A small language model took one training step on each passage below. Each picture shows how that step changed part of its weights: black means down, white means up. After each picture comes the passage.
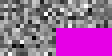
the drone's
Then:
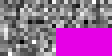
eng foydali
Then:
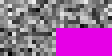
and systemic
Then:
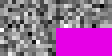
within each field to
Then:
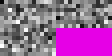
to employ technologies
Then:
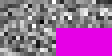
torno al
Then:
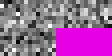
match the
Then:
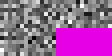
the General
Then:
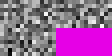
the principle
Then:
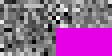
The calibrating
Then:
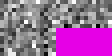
field Technology
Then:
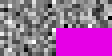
counted the
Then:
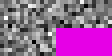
was voluntary
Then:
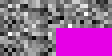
were examined to
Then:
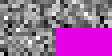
is important information to
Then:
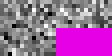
va gender
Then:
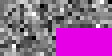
purpose of this
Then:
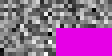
the group of
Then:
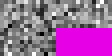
connection with the
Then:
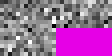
na trh
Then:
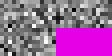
clinical studies
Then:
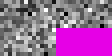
ve hazır
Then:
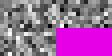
research software
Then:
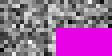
that employees
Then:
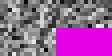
depth required
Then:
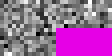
expects to
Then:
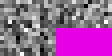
дивно в
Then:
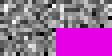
and going into
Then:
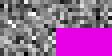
Rights and
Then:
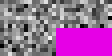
and technological and
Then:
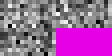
can not pay such
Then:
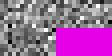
cancer in
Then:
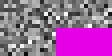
the model, we
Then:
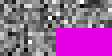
However, both
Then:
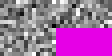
positifs pour
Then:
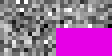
usuli esa
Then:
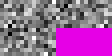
ao processo de
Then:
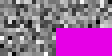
з боку
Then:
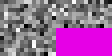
and Technology
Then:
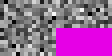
et al.,
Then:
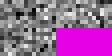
serve as
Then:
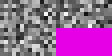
the energy with the
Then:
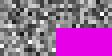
the minor key
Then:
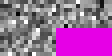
app as an
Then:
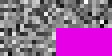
the new system.
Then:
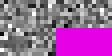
motifs play
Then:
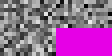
the difference between the
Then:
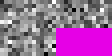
par apport à
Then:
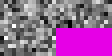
de –her ne
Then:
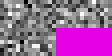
boundary under
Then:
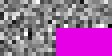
nm). Data
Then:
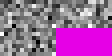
bilan izchil
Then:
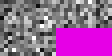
humps one
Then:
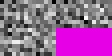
of natural history
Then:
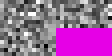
and justice
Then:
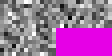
que en el
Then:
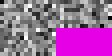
and informing
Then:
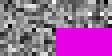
y reflexión
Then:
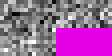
not yet
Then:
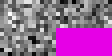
que possam
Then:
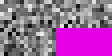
dependability of the
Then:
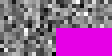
Для её
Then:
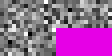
Sources are
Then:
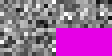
tendem a
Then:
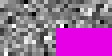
feiras de
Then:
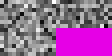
The pathology of
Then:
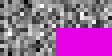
by reminding
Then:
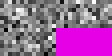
interact during the
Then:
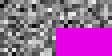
abc T4
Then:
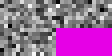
method, and under
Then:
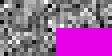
paying attention
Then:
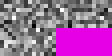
mushuk –
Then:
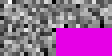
react with
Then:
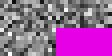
no significant difference in
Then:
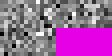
evolution of
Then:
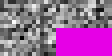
Islam as the
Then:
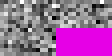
order to run
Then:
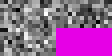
a sense of
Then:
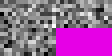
following issues:
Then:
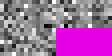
ni en el
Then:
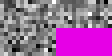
y valor
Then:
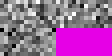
inclusion of
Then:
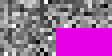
Europe, in the
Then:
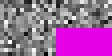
à partir de
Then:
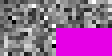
and Natural
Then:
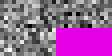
it relates to
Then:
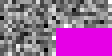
for a given
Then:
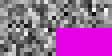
outcome in term
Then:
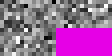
of Lipid
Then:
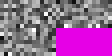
the range of the
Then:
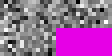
de REL
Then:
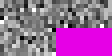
8 conference
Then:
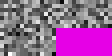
the risk of
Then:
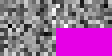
adopted to design
